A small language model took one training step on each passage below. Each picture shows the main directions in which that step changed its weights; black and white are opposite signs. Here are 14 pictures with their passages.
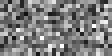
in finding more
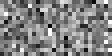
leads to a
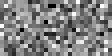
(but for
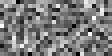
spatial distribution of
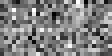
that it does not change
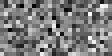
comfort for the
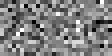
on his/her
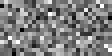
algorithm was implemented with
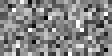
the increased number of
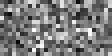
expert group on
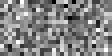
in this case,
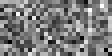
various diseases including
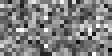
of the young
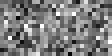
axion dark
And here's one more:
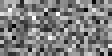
performed computational
